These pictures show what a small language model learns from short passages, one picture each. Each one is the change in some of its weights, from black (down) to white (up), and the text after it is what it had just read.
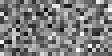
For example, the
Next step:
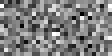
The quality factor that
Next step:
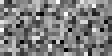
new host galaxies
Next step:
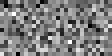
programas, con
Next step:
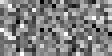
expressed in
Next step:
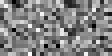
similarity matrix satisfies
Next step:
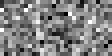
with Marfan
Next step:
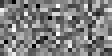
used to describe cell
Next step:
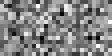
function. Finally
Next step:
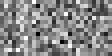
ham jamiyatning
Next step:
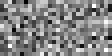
of two-phase
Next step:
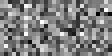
is an increasing function
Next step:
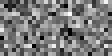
this fact state transfer
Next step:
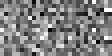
to an interaction with the
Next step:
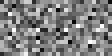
los otros
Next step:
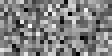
de salarizare
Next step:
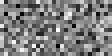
of the complex networks,
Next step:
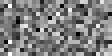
relabels the
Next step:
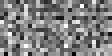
of medicine is
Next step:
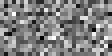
Finally, the
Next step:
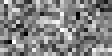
nuclear force.
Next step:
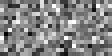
связи с
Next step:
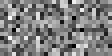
of this study is on
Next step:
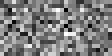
the write
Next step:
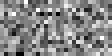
coupling, and the
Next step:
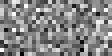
through the transition, so
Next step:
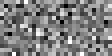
os alunos explorem
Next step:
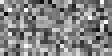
is supposed to
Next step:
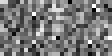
single temperature white
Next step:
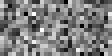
З цією
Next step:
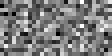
as the hidden
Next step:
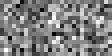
are listed in
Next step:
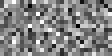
\& Forensics
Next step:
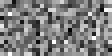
spin correlations demonstrated
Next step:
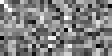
of the line formed
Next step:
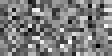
vacuum state
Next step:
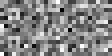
curve shown in
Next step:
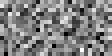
Further increases in
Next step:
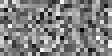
les étudiants
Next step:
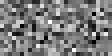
justified in
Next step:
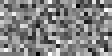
només en el
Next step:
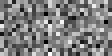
(JIS). The
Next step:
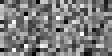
However, it also
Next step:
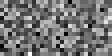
the three communities
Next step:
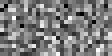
presented previously that
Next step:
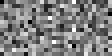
berish orqali
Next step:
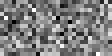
driving the
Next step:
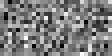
xos terminologik
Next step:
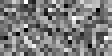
I asrlar bilan
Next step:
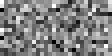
bandwidth $\Delta
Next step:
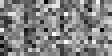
зрителя в
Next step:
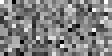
cavity coupling.
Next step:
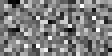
current function amplitude
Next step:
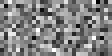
angular extent.
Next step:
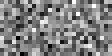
from the West
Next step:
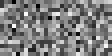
describe our most
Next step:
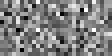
{} {\bibfield
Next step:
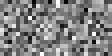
to the point where
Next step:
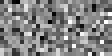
modelled deep
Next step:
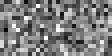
experiments, we
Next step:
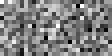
Simulations were
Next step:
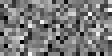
one whose distribution
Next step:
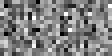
органи по
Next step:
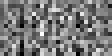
low temperature and large system
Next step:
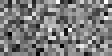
the top quark
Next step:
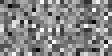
Может ли
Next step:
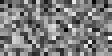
a measurement on one
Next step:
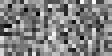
sobre a cidade de
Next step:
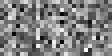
of the field inside
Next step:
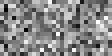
interest. The tool
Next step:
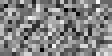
the vascular
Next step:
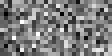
for arbitrary
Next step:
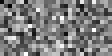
as complexidades para a
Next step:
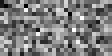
auf bewegte
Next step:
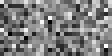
energy density spectrum by
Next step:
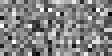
highest resolution
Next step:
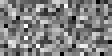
runs is as
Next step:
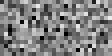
iqtisodiy manfaatlar
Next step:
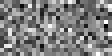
reduction of the
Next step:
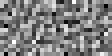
times $t'$
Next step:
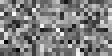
minimizing the
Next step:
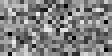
& References
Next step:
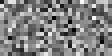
ít và
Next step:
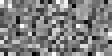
outside the
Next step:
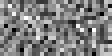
a primitive cell is
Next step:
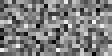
tenga de
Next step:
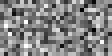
is inversely
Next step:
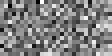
the composition of
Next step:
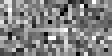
Based Machine
